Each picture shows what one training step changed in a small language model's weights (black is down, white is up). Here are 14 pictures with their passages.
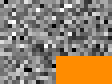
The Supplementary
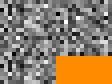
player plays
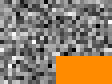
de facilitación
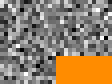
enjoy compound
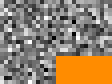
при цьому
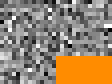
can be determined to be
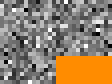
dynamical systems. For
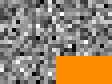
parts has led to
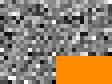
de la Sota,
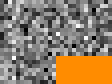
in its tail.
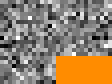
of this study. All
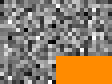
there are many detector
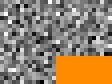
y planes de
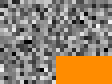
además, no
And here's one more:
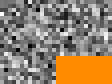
constraint of time,
